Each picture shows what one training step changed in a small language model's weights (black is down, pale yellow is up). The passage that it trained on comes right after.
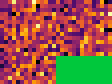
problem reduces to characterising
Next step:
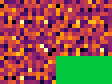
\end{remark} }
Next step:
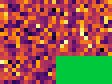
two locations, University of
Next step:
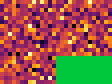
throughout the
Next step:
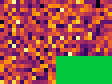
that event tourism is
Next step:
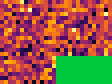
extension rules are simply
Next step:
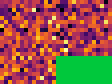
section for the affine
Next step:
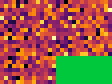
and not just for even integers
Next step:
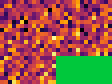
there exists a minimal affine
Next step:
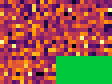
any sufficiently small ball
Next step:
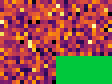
many metaphors and
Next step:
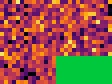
pair. The endpoint case
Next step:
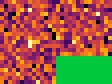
mass terms}, Adv.
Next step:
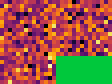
D'')$ such that
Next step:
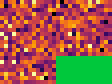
agate mortar up
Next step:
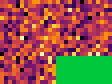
at the same time is
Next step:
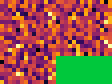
ring of a homology manifold
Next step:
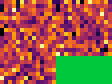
was added to the
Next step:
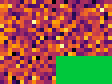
k_n}} \ldots
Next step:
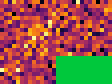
problems if not properly
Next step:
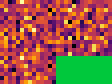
reduce the energetic
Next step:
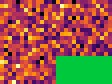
wet and dry
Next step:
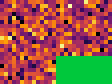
finding their place in the
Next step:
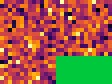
much of what we try
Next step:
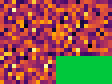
is \begin{eqnarray}
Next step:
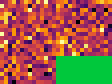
production, meat production,
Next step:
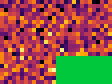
a closed formula for the
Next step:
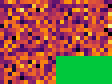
integration activities required towards the
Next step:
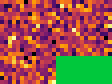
article in {\em
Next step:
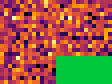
by a global average body
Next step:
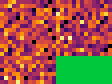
the tissue
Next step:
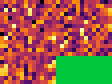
In Italy, we
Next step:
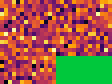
the people living in
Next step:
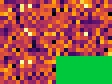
Authors Deployment
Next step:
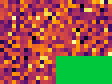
an ideal which is not
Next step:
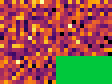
was featured from 1992
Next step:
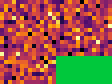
of its velocity
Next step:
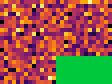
bundle gerbe $
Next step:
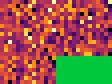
straight edges, as well
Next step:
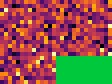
Martin Ebert
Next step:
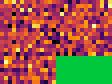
application in chemical
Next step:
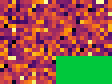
reviewing and strengthening
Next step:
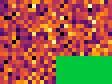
motivated by its interesting
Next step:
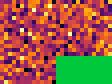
can not be full.
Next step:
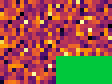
the appropriate volume of
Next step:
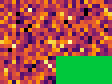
its manageability, the
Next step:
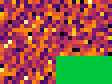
the addition was complete, a
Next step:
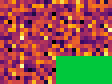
consecutive vertices on
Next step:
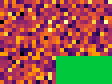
such spaces are studied. Section
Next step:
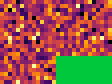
$\lambda_2$ of
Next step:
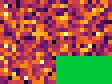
face mask, your
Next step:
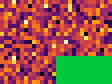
properties, and list the essential
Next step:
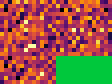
zero sequence harmonic current
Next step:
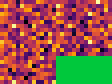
aureus* and
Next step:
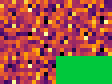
industrial settings,
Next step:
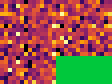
ADLINK has
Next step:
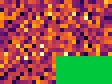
the following commutative
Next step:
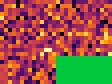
and $b \neq
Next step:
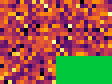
contracts for the
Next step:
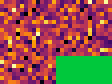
random vector $\eta$ satisfies
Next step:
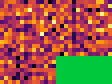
grading and counting
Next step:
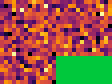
leads us to a more general
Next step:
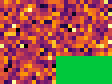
and weeds Tool
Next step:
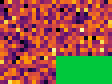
The sensitivity index used
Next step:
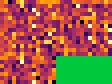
"normal": a
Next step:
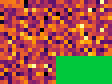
artistic forging,
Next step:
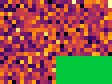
3 Implementation of this
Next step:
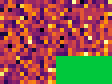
of Systematic
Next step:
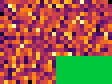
limited, necessitating
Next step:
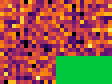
timings and processing
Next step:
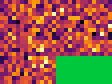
designed. We did not
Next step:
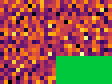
quadratic hypersurface in
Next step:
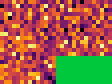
is what we dont want
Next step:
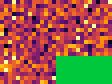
has been only lightly
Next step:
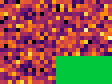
in this or any other
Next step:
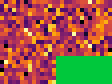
is inevitable;
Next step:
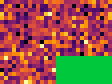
(the right coaction on
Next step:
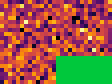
a smooth metric $h$.
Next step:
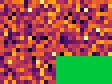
sheaves along unions
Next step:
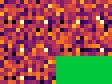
\end{theorem} As
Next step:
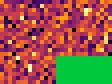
PLA, no exactly
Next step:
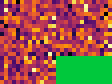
to give CDS users
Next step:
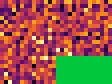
factor for a growing
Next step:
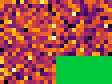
one creates the classical wave
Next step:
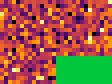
each of the concept under
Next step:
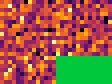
a timid start,
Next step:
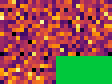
of administration and
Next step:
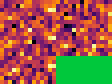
In this study, the following
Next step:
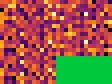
of the tori
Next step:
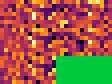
%. The %RSD
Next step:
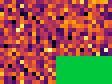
of $\mathbf{Q}$.
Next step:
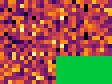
states of the world have
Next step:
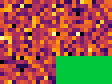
1$, define a homomorphism
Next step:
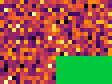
have shown that the AIS
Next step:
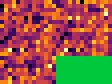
it has been shown that for
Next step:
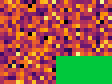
force of thorax
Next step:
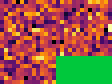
representing 5.85%
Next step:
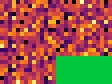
quality of life than those who
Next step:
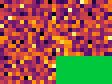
Given such a pair
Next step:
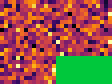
backward shift invariant
